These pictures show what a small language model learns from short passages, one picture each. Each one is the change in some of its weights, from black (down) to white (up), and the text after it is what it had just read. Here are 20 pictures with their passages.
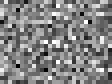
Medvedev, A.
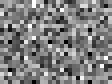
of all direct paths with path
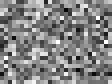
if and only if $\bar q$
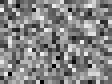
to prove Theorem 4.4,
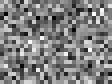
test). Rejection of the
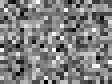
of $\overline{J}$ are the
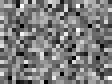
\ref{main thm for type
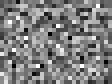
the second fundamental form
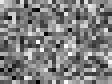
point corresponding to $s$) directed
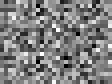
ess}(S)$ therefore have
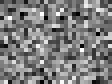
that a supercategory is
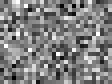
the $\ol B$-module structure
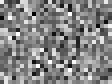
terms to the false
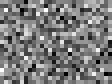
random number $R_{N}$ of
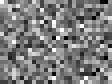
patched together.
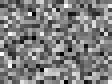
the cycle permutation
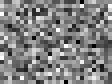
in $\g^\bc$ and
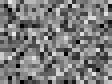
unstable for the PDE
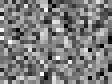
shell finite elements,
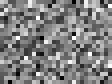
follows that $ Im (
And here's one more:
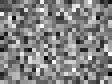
follows by the adjunctions of
